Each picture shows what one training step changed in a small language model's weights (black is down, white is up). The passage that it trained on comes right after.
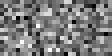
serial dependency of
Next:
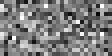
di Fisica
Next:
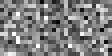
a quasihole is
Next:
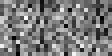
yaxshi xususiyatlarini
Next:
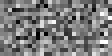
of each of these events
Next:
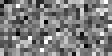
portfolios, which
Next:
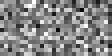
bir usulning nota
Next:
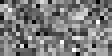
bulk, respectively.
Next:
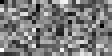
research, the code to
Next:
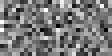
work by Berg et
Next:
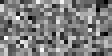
foydalanib, nazariy
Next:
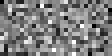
body is not clearly
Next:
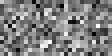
means of controlling the
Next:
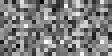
of the trace
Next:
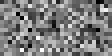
em tempo real, o
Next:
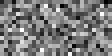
conditions that are to be
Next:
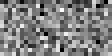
та Західної
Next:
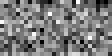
muhim o'rin
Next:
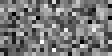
to when it was
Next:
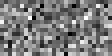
visíveis no
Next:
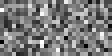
camera region (see
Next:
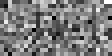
region below the line.
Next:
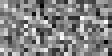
el resultado no
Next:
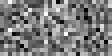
learning experiences,
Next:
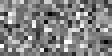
the field theory and open
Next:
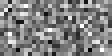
1$), a simple path
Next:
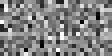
de cálculos e
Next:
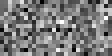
had missed them in
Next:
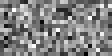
protocol** A
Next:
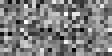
target output $Y$
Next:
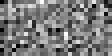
items) are
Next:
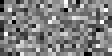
candidates is known
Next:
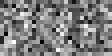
the hadronic
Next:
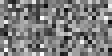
accommodating the
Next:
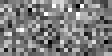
Zhang, {\it
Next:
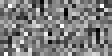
trazidas pela
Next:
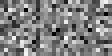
to the standard model fields
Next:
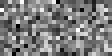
in modern conditions. The
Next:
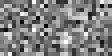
To characterize this particular
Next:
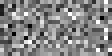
nonequilibrium electron
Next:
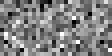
os resultados demonstraram que
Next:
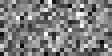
the nominal source amplitude
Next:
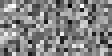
the options given there
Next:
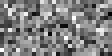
composition, work of
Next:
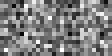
Sn Pb
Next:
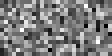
enters the AGB
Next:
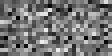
appear for different runs
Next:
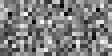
of radioactive
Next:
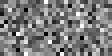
the importance of incorporating
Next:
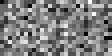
Everyone Eau
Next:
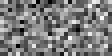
Phys. Rev. B
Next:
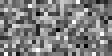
stage, serves as
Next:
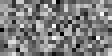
that can be applied in
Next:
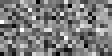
the workflow to
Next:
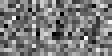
and computational speed were
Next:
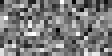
pedagogika va axborot
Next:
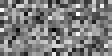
(lateral) va
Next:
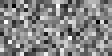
the classical DIM
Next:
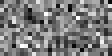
des salaires,
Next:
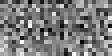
va ma'no
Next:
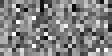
borish dolzarb
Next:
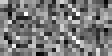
tizimini ochib
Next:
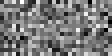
и социальная
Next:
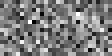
Adabiyot va
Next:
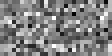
od osoby
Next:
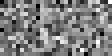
the Table in Ref.
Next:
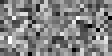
consequently, the theory
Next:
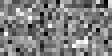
только с
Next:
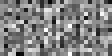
como o receio em
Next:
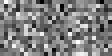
eğitimde açık
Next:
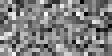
han permanecido hasta
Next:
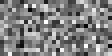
de Rodrigo
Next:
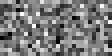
monopolium production
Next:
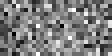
5-6 yoshidan
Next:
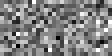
days with only one group
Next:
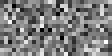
correctly describing
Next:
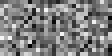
como se indica en
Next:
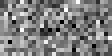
write the action in terms
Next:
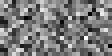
pulse of power
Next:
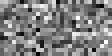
AO simulation package
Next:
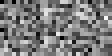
transition in the cosmic
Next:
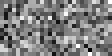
chama P.
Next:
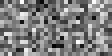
quantities. In this paper
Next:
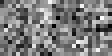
modern day molecular
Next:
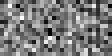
contribui na conservação
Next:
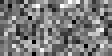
investigaciones centradas
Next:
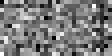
имеет свой
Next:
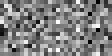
since the presence of two
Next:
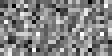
the CTAO
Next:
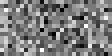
materiallarini bayon
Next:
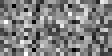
the enhanced gauge
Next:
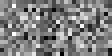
faktor yang
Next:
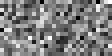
flat response hovering
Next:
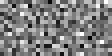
\maketitle The
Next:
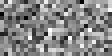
Layer Security
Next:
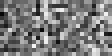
planets equator and
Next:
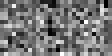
universiteti rektori
